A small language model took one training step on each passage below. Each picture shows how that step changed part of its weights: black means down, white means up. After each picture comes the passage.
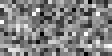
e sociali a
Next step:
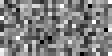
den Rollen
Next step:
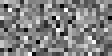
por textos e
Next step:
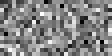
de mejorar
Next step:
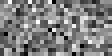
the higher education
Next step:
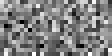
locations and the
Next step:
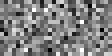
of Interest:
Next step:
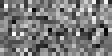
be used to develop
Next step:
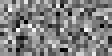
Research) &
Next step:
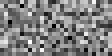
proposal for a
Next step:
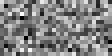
de manera
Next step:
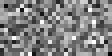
in einer
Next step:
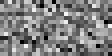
of a researcher can
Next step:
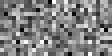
study and conservation
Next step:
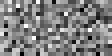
sus propias
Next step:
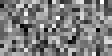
im Gebiet
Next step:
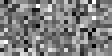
function can be
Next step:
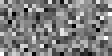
leaf area and
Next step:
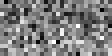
echoes what
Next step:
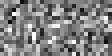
sifatida ham
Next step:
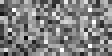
in the examined
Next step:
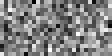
been solved by
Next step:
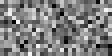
investment and
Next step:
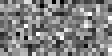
of science and
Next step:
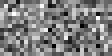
essa regra
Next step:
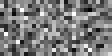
data)? Data
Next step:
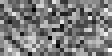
in this study; they
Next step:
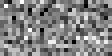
da coorte
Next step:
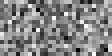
rules as in
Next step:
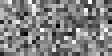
is determined by
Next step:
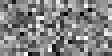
Educational level -
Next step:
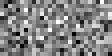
Aumento delle
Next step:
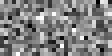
an instrumental
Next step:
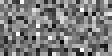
estimation in
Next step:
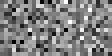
to examine the
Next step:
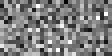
phenology in the
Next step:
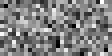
CAPES –
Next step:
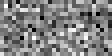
early LC
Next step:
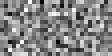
da Universidade de
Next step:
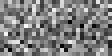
as acções de
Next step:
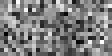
literature review
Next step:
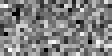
e por vezes
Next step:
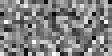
fill out the
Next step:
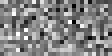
oferecido à
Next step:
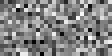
ear canals of
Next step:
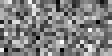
is focused
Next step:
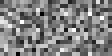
here are the
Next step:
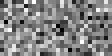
topology can
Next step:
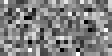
job resources
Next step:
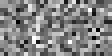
has designed this
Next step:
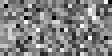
techniques in
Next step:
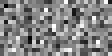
this range.
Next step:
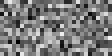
se quedara con
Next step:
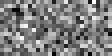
where c_i is
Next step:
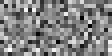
farms in
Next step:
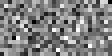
the period from
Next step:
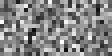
legal, and
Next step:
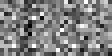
number. This approach
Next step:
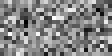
«осіб з
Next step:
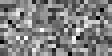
expande numa
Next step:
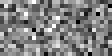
inputs and
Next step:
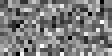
Por este
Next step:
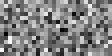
is sent to a
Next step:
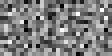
índice de
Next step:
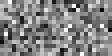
only data on the
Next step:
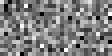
у складі
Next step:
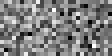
as the limit to
